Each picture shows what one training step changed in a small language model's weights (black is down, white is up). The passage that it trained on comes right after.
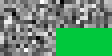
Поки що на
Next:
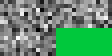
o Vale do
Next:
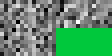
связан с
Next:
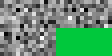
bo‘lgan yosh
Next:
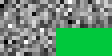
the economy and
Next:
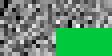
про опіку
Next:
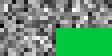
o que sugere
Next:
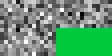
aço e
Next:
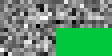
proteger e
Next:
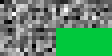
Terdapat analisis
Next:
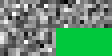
Quais aspectos foram
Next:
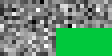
as fronteiras
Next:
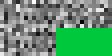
bir nechta
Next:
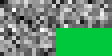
and when we
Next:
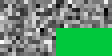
Shu savollar
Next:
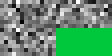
Passen Sie
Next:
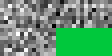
для каждого
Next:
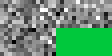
— davlatning qonun
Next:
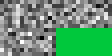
de cor da
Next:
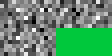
une communication financière
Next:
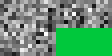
shartlaridan kelib
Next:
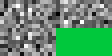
в развитых
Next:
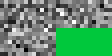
secara berkala
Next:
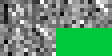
is reflected
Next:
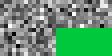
biznes loyihalari
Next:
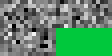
La Comunidad
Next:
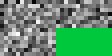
*ex ante*,
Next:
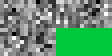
interfaz con
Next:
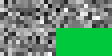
privées comme
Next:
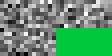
это время
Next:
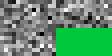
del 1 de
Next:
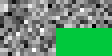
tendo em
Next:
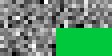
печи, и
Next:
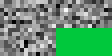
China e
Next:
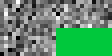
average of
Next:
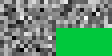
penale, este
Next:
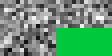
e aplicação das
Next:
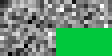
del poder, la
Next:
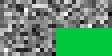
sık sık
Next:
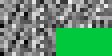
ja ja ja x
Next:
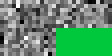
et Sassine
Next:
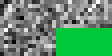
Analysis of
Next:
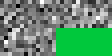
competiciones en
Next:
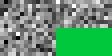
plus comme un
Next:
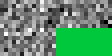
darajasi haqida
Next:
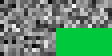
role of
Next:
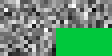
показал, что
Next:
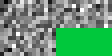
físicas para a
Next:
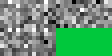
va bu yerda
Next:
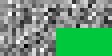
va vazifalar haqida
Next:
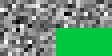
deben ser
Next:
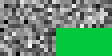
e provincia in
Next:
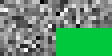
из важных
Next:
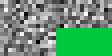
métodos e
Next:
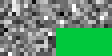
Feed for
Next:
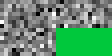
categorias de
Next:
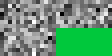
on improving
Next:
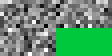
fikri va
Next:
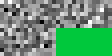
idrok etish;
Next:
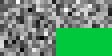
do entendimento
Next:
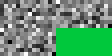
tiempo y en el
